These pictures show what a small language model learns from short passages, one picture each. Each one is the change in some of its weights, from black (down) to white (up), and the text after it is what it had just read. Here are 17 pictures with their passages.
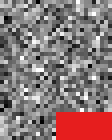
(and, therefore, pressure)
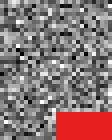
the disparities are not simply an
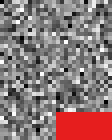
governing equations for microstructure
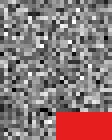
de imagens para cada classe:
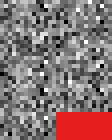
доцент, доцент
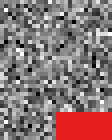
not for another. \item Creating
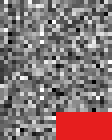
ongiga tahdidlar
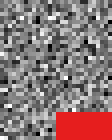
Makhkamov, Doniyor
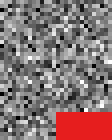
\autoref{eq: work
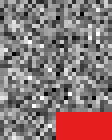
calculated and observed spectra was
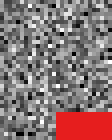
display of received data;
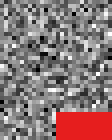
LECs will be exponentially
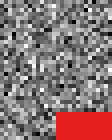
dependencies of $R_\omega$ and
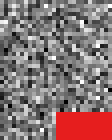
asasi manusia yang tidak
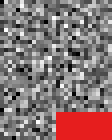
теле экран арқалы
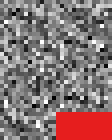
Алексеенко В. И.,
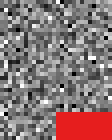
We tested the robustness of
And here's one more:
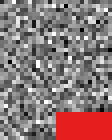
qaratilgan. Barcha
